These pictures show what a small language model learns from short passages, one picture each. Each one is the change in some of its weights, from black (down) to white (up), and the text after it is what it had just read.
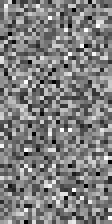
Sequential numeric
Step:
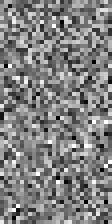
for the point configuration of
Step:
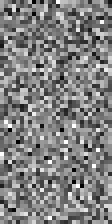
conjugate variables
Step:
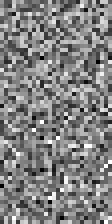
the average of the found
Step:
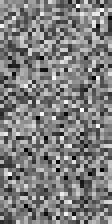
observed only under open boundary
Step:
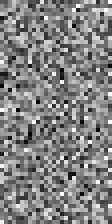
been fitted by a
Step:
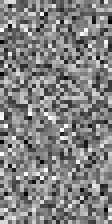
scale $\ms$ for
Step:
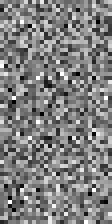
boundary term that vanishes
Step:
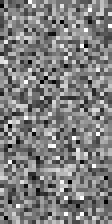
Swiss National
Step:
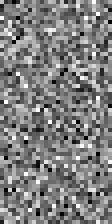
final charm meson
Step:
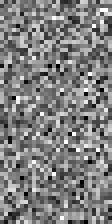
on singularity
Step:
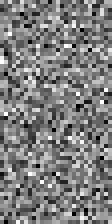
Median ground
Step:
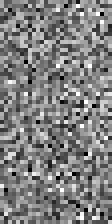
solar radius, can
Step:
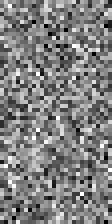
investigation and engineering
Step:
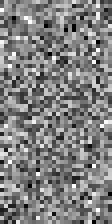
ions together in
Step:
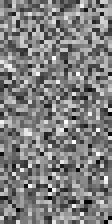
the number of ions
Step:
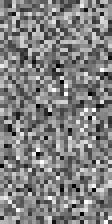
the methyl
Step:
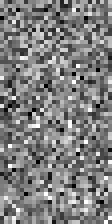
binaries in the field
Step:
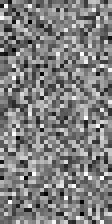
control only makes
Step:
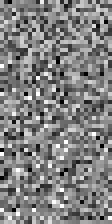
electron-electron and
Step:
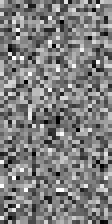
area). However, this
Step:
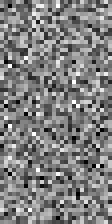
and slabs
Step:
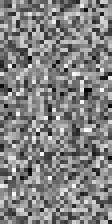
the problem and a
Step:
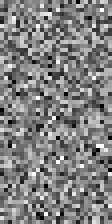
has been identified with the
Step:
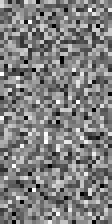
STAs generate
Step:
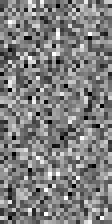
result. As a
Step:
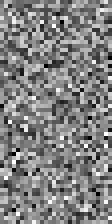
for phase calibration,
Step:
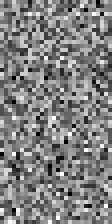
a long-term
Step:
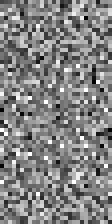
to the effect of
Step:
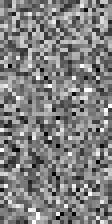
the data shown in
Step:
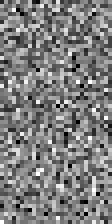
are normalized to the
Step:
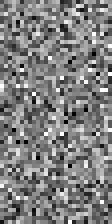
there are very few experimental
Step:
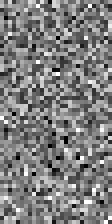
confirm the existence of
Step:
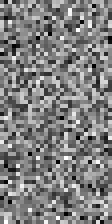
which belonged to
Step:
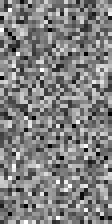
in equilibrium this is the
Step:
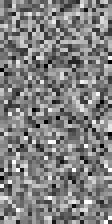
the focus of much
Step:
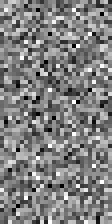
other things, this
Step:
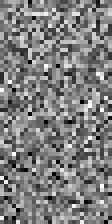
such that the transformations
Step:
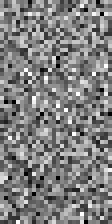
a theoretical damping
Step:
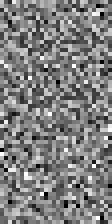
K3 moduli.
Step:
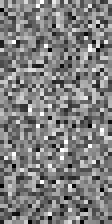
provision over the
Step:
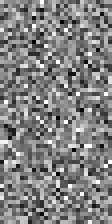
spin components use the same
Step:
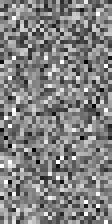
presented during First
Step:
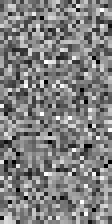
changes if the lattice
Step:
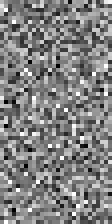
damping constant represents
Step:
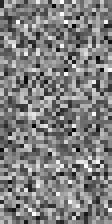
landmark ratios
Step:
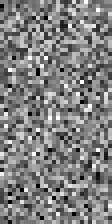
regime. There is also
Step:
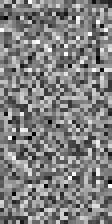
a little
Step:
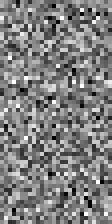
Virtual performance
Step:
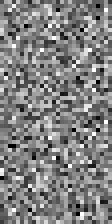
min_{f \in
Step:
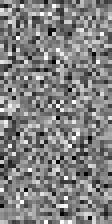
shown that one can
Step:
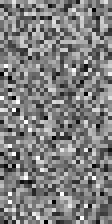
which deserves further
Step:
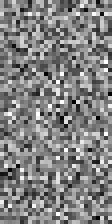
a heavy electron
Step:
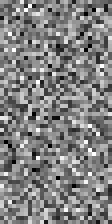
of $S$) defined
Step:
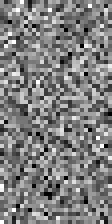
to SNR except
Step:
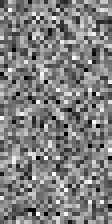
since they do not include
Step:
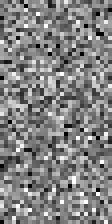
as possible to preserve
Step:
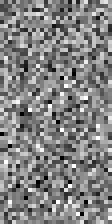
progress in
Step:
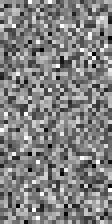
multiple streams.
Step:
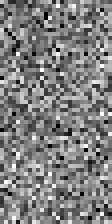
in this regime. This
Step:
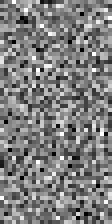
Despite a
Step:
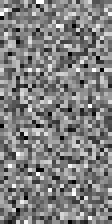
a random nonce
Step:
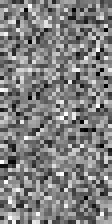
user-item interaction,
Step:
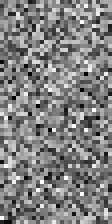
correlator output.
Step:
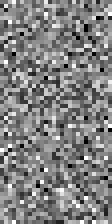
SHE. The
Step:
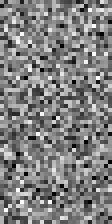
we study the CP
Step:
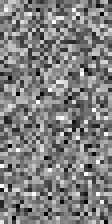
other models to explain
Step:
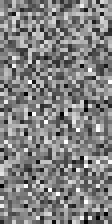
the upper panel.}
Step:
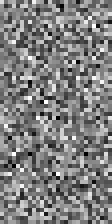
known geometric result that
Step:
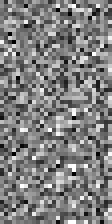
responses from the
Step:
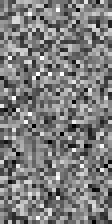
test, the detector
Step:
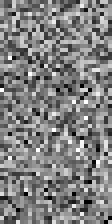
the registration
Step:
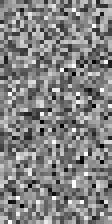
no oscillation
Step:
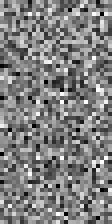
a truly random
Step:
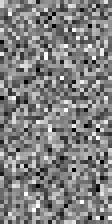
Integer $\in
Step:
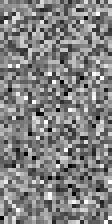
cross section of the pair
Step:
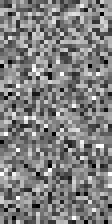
the above equation, and
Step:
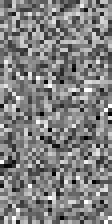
the grid of the color
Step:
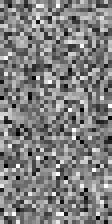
and a pulsed laser
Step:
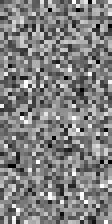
change from the shearing
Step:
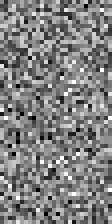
can be written as
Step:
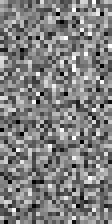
magnetic quantum ring or
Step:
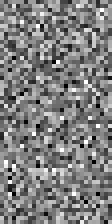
of WP signal
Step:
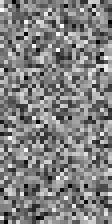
burning region.
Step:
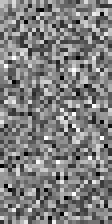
super Killing
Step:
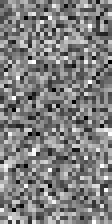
frequency reuse such that
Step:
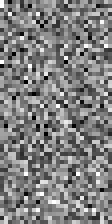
High Temp.
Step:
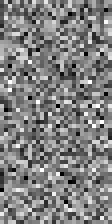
fully gapped band
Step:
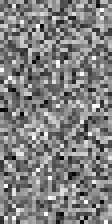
of a machine learning
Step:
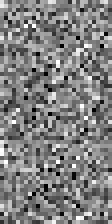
Major details about
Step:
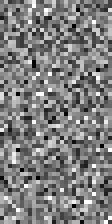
Here, the instability
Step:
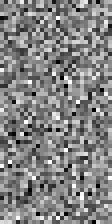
be affected by the
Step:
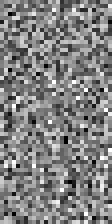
both forsterite
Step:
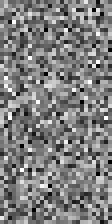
thermodynamic value of
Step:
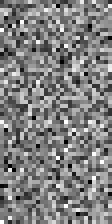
to be mentioned that
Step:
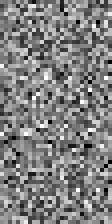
define the dimensionless
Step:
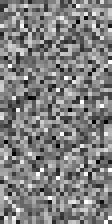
important from the theoretical point
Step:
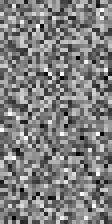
of a number of new
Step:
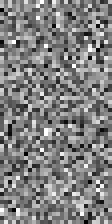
hours over the
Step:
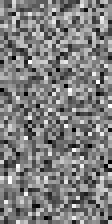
the diffuse background light
